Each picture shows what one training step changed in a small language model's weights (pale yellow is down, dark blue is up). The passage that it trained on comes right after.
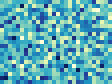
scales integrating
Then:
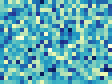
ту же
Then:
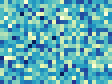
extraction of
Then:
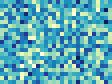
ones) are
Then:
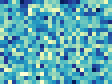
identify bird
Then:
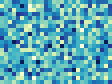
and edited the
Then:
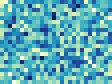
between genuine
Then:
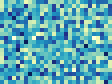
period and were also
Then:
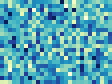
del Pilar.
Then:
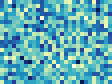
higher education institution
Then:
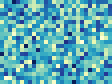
for Mode 2
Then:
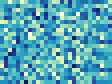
Cite this
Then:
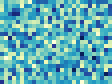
given input
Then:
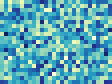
same thing,
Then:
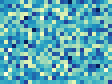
cual era
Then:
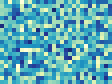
time than a
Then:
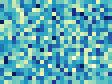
publicidade questionada
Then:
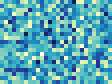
& editing
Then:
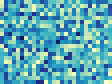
were students with
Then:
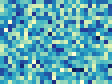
the laboratory
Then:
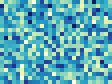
study findings due
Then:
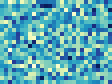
coverage under
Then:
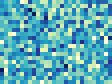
favor of
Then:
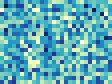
of Ethics
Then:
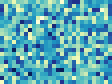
Fundação de
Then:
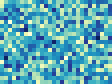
analysis, where
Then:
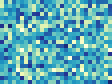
was first implemented
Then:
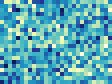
на самом
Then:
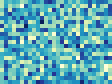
Figure 18.
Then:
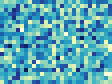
generation and
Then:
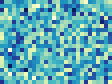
the top of
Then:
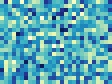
Bay and
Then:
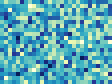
и изходния
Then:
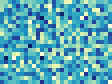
assistance to
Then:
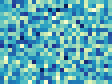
as text,
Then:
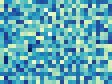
available. However,
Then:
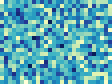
thin layer
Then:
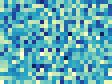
communication is an
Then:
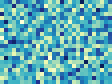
ishlab chiqish
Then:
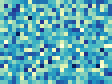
privacy of the
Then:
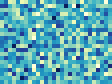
en alguna
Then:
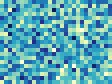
THE MODEL
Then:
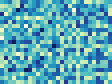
va darsdan
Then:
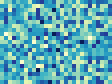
international firms.
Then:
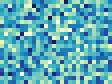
as well, because
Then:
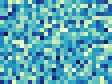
розвитку й
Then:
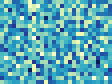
of trees on
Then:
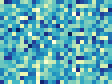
puso de
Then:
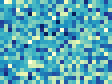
и освоение
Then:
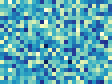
paper, we
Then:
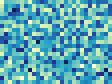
mechanism for
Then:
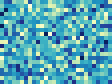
scenario is
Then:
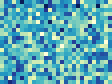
the sequential
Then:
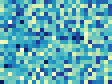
the study was
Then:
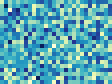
These trends
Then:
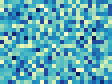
industry in the
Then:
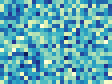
which are as
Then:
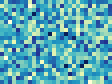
a correlation
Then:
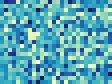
of human health have
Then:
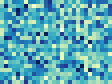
The analysis was
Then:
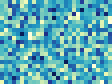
and graphical
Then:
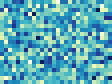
stage of the
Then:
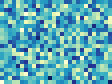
solvent or
